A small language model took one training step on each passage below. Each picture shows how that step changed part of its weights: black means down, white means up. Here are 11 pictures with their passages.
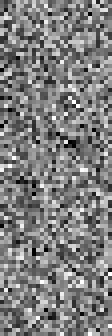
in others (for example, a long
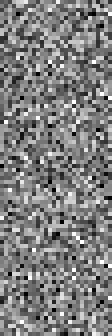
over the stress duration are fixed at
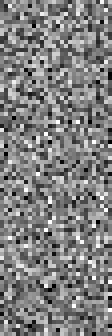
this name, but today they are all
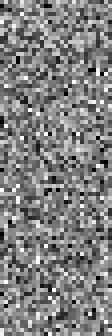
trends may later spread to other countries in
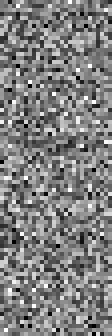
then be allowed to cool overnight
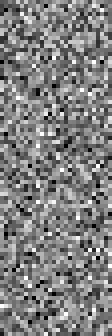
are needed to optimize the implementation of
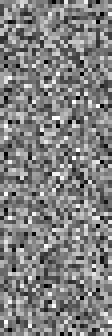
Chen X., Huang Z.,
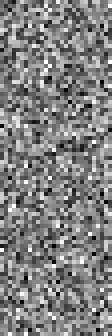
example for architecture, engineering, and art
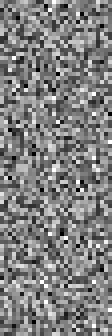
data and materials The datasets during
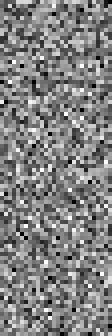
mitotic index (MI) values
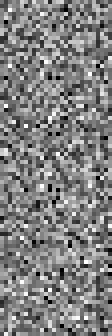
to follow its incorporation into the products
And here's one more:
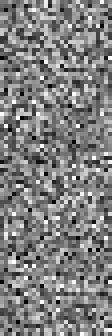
as complementary. To summarise
